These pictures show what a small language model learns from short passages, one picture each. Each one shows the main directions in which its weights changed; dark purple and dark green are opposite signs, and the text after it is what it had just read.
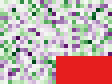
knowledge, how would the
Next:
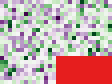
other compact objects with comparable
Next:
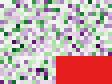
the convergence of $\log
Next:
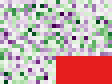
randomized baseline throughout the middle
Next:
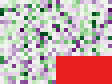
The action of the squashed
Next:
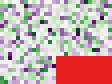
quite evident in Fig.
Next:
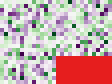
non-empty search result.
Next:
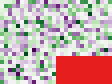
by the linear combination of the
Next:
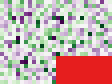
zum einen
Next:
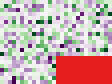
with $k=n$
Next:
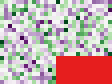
eigenspaces of symmetry
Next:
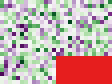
has found dozens of
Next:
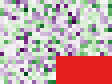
and (4) the
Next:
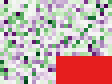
Phys.\ Rev.\ Lett.
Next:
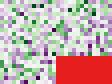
sampling time distribution), which
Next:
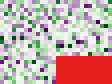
of high fidelity iSCAT
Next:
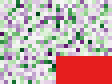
both devices 2A and
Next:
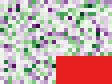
axis, i.e.,
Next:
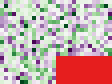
Innovation of the
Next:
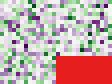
bias values as the reference.
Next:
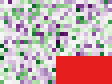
topology information of the system without
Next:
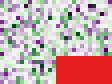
source is significant, for each
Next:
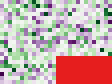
Mass [kg]
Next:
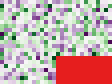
significant, and its effect size
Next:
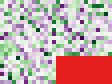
of the R-R
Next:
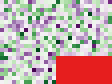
to include an actual link
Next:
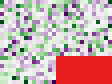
a\ surface\ term}\
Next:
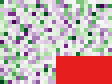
pattern (see Sec.3
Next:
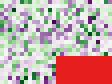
several crystals stacked on top
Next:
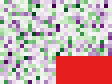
assumption is quite reasonable in case
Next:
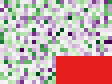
along the routing path since
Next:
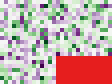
In Fig. 1b,
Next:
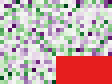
that in case 2, the
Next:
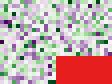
error-correcting codes
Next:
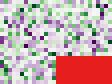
transformations. The change of variables
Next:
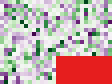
communicate with the system
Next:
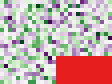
involving fermions, contributing to
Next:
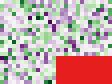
1$ TeV (the agreement
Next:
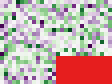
(\ref{rm}) and
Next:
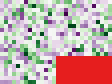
transformations in pure AdS is the
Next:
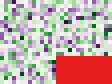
nucleon optical potential extracted from
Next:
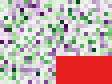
spaces... it might turn out
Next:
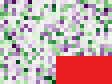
despite integration being an important part
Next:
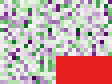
provide a distribution of values from
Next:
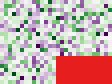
conducted before 2011. Dwarf
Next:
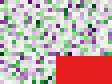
adjacent site is thereby
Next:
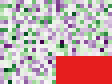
between the two upper bands,
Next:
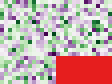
(Penny et
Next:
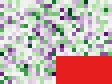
prototype, and made
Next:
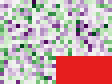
monoidal category of
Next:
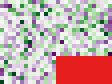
beam center (this corresponds to
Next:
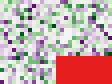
effective noise temperature. Concrete
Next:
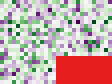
a static lens with an
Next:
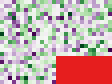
as well as for the number
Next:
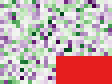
we introduce ``source terms"
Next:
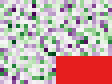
frequency $\omega_{max}$,
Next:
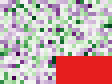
programming interface}
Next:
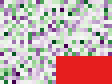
matter of our next paper.
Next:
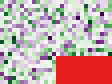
of spin-dependent levels in
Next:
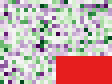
half-space, the
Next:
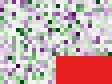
< 1$. The results indicate
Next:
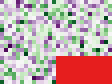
posses the useful property
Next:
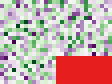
the sum of PSM probabilities
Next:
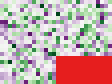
problems. The corresponding notion
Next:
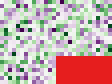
the resonant energy in the
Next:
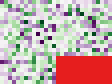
shows the raw intensity
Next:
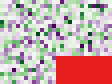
interparticle distances. Let
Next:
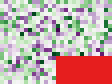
crystallization in a high
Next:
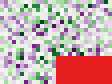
transformed in an accelerated
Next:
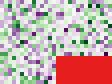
for a review). These
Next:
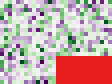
on the microstructural and
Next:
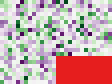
obtained asymptotically exactly in the
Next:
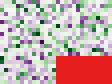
Temperature dependence of
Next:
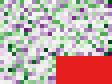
of the specific underlying lattice
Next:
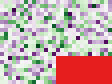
spin is required if an
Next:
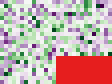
toolbox of natural genetic
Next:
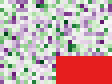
non-defective entries
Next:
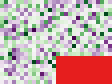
they cancel in the final
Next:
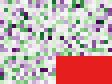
zero momentum--transfer in
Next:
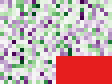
term defines the diagonal elements by
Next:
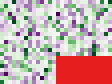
as clustered and
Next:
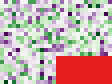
to the SM value. This
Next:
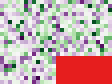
Berry curvature dipole induced
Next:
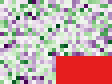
CMB power spectrum, and the
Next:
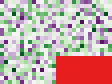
spin-splitting of the
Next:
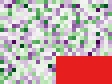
in the harmonic confinement,
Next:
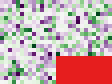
$$\gamma_\Sigma =
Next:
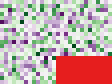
1** Pressure
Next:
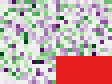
time series $p$ and
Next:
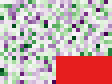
colors) in the orbital
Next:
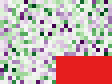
negligible spin-orbit coupling.
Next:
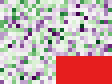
back four decades to
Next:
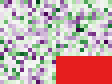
valid wikis of depth
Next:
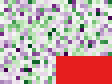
to rescan the file;
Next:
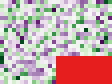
the candidate to the point of
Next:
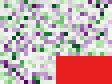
identity. To circumvent this
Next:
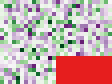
with shuffled kernel,
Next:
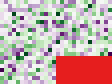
buckled configuration
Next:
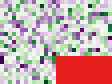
condition for similar mass and radius
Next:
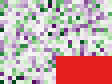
For all but one of the
